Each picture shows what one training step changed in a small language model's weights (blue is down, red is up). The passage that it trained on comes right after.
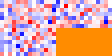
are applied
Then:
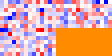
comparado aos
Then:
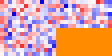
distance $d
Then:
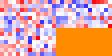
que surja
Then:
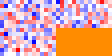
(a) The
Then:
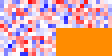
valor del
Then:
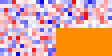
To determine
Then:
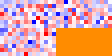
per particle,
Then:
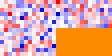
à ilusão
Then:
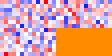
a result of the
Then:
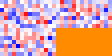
on the representation
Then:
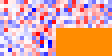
Otaki and
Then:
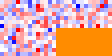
present. Most
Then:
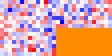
window of
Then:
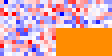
km}$. For
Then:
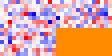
is assumed
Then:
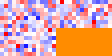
the measured values
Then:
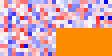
the regime
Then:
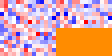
calculations, the
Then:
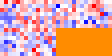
de diferentes
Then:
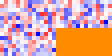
and the full
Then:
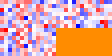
la existencia
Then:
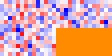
of the free
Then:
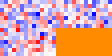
at the peak
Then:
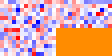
which vary
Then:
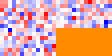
Já no
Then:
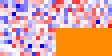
esa u
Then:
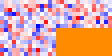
se logra
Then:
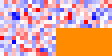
allow interaction
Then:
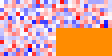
the actual
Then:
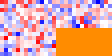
classes de
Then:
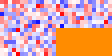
space setup},
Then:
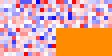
process of energy
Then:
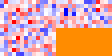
(or maybe
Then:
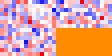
results are shown in
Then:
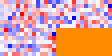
of China
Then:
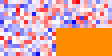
cara Ia
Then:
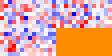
time scale,
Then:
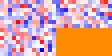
side is a
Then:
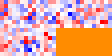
U - \lambda
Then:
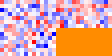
determined from
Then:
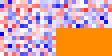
be a function of
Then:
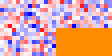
with heavy
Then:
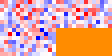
los 4°
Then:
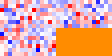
Коли ж
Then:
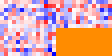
experimentally determined
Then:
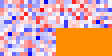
roll look
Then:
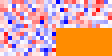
personal y
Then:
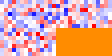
is a better
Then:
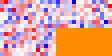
Also, to
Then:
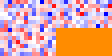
an average
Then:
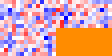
given by their parameters
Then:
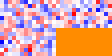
imposed by
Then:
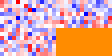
Our results
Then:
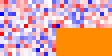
these approaches and
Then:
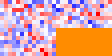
structure in between
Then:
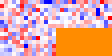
de sentir
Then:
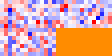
the similar
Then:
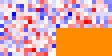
fusie en
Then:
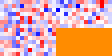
как в
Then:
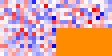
slow rate
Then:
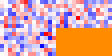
the output with
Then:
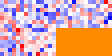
prove that
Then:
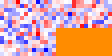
concept of
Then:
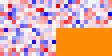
shall see
